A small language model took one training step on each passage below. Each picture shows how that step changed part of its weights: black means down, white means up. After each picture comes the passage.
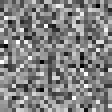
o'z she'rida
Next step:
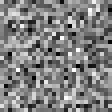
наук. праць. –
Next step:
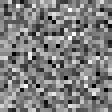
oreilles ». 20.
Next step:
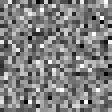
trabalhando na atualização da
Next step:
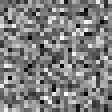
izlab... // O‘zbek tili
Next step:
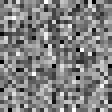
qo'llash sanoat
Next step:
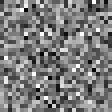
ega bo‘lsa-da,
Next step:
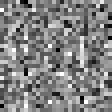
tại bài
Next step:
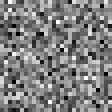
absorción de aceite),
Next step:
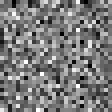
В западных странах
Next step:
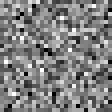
à efetivação desse projeto
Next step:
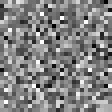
funcionamento adequado da
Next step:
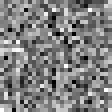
do Hospital das Clínicas
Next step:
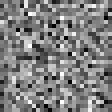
de atividades inerentes à sua
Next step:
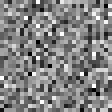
C, -karotin,
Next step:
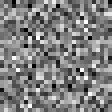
турибди. Тизимга 5
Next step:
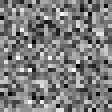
dans le discours. Il se
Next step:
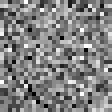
- *Twitter* est la
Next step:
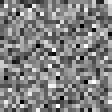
no pente, encontra-se um
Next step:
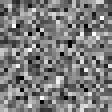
Cantidad de estudiantes por
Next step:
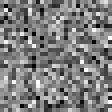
por la toma de AAS,
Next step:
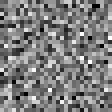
teoria preveem o ensino
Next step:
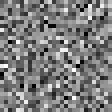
and global vision.
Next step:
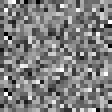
perenosa tepla v
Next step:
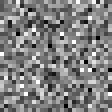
desde el umbral, donde
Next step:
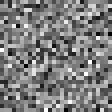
institucionales; Profesionales
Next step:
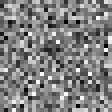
ko'rsatkichlar sohada
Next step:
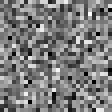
Desarrollar destrezas
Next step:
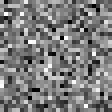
de très loin le plus
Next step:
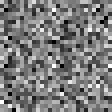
62 DCG et DSCG
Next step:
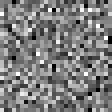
який М. Лисенко
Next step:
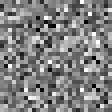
das decisões de compra dos
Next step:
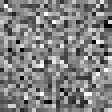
bo'yicha bir qator
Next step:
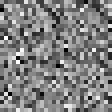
nilai daya jerap
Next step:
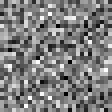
zu engagieren. Die
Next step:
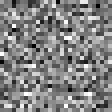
Великобритании в
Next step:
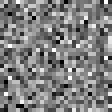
i}$ nimmt den Wert
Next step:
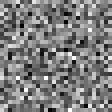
anglatmaydi, deb
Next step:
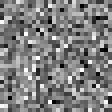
9 grado de las instituciones
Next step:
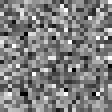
yondashuv va tahliliy
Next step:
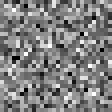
temperature. *Journal of
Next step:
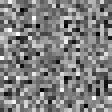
qilishi, poraxo'rlik
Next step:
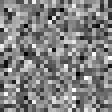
sonuçlarına göre,
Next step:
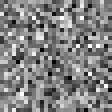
yozgani, fikr
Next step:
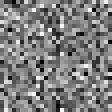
Миронюк Д. Симон
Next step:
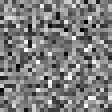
ta dialog bilan cheklangan
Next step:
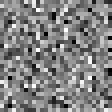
50 g vysušené
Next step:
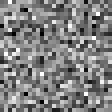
–o'tir, qo'nmoq
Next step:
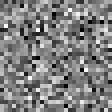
professor de contabilidade;
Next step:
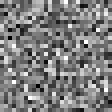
Brasil delante de la mayoría de
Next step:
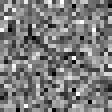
os estados do Rio Grande
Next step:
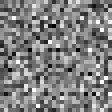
Informan: “kalau gak
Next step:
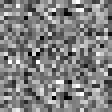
I testi proposti per la
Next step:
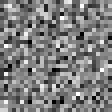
yangi tahrirdagi
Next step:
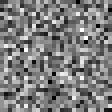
lucruri atunci
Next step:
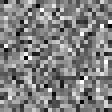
operatorii economici pe
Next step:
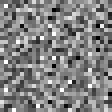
güneyde olduğu
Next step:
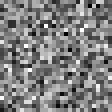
femmes productrices, car
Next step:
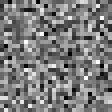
work as the low education
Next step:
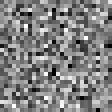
Maryi Niepokalanej
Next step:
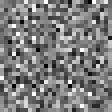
«Революції гідності»
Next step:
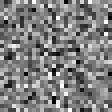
imun tumoral nu este
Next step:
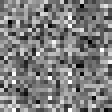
qobiliyat. Ushbu
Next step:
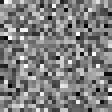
Daryo.uz Banklar
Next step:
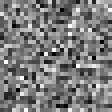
hydromorphes et les
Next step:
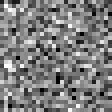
тариф в стоимость
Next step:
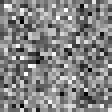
sebuah jembatan,
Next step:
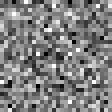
речь; - ❖ не
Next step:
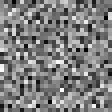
доказывают, что
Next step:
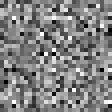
heikentyä enää
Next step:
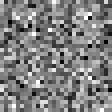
— Besproken wordt het
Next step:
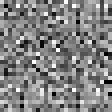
enorme brecha en los
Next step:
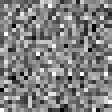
MG, nos períodos seco
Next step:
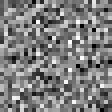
учнів. Учений
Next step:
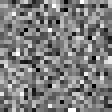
в подготовке местных
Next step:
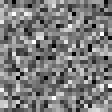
головних завдань
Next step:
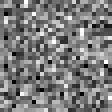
Grinding Media)
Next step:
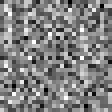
*Academicia: an
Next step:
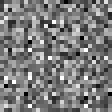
as partes do mundo em tempo
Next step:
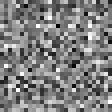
tarjimai holida ibn
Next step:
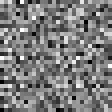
özelliklerinin dışında
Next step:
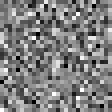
пробегаемой дистанции
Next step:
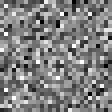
чем достаточно, и
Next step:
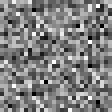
/ Сост. Б.В.
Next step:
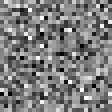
uso de Flashcards
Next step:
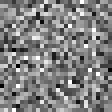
викладання до сучасних
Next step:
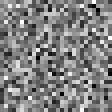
section as s join inserted
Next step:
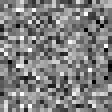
мониторинг социального
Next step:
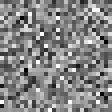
welke op de hoogte van
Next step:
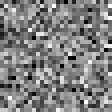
экан, қиёсда
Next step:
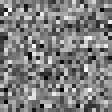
era uma opção interessante de
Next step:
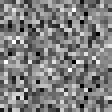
munosabatning ta‘sis
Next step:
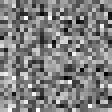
og'zaki ijodi
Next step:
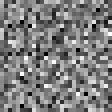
INGLIZ TILLARIDA
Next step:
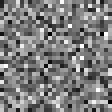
como consecuencia del desarrollo del
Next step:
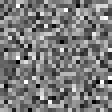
holding, que visam
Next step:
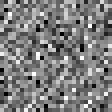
din viața reală din
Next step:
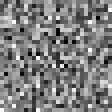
Ya Laki-laki
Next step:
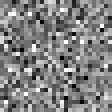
о жизни святых и
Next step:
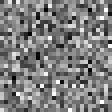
los grupos de discusión y
